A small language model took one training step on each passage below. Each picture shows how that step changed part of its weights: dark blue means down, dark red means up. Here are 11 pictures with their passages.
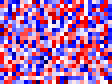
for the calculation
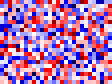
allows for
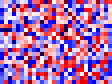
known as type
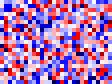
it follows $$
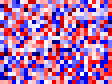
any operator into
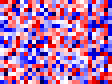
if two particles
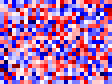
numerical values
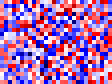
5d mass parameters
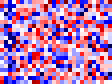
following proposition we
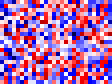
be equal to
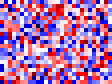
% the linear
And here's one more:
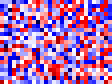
for density and
